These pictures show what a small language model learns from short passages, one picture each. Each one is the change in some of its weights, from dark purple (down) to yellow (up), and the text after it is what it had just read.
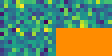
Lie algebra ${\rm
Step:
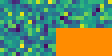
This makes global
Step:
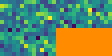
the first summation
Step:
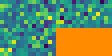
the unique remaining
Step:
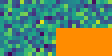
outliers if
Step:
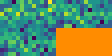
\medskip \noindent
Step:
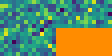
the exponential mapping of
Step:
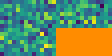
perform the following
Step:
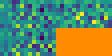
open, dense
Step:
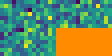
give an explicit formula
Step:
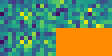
supporting our asymptotic
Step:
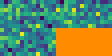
global robust
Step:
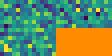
with $n$
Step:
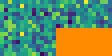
of CW -
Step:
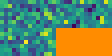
an integer in this
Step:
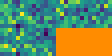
hence $U
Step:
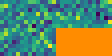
the theory of
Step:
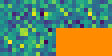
realized as a
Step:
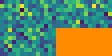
replaced by
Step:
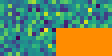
a variety of new
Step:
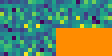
plane branch. In
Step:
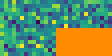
I$, determines
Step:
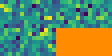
then the degree of
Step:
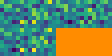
to deal with
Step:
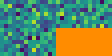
with a natural
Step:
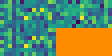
consists of the following
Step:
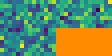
this makes
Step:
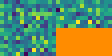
which is a
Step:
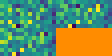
We can construct a
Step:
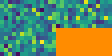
direct sum of a
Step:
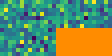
\\ Tata
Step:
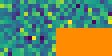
in an open subset
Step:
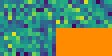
zero we get that
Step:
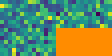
the same image in
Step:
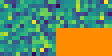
is the sequence of
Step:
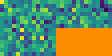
$F$ is
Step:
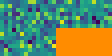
a triangle. We
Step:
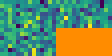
We have to show
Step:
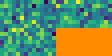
and $\cX
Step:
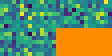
univalent vertex
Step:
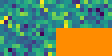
| Average
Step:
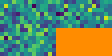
of perfect
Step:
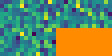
sequence of rational numbers
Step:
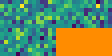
first remark that the
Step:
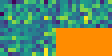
prove this inclusion,
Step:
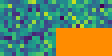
a small data
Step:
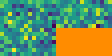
The dual norm is
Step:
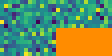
for solving the
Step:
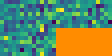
small energy initial
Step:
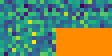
regularity property for
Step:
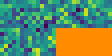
that the optimal value
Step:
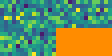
genus $1$
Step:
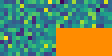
approximate solution with
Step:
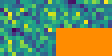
This estimator is
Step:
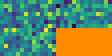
in the statement of
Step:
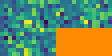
Lie series by
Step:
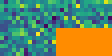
conjectured that for
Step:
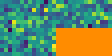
the normal cone mapping
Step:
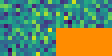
with the fundamental solution
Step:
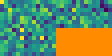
$x$ is
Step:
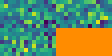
as the wave
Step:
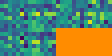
variables and any
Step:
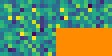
has to satisfy
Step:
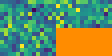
N$ of a
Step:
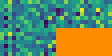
fan by
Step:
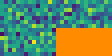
established by
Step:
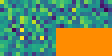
$X$ is
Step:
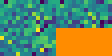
as that when the
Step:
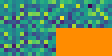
solutions of the
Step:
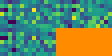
goes to
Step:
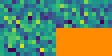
\Omega$, over
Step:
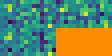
to thank
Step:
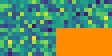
the connected component of
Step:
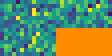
dimension of the vector
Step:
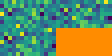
problem of dynamics}
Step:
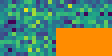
right hand side of
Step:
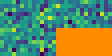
V \geq a
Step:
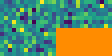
be determined accordingly
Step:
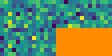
The projectivity of
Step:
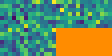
and correlation in
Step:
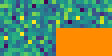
and $\Delta$,
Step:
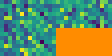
graph}. For graphs
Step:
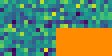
de quelle
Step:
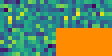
so in principle any
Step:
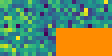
For $y
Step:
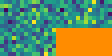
to the mapping,
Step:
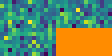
First suppose that
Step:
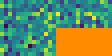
those in which one
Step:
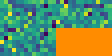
The argument will be
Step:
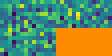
look for the
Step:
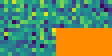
$z \in
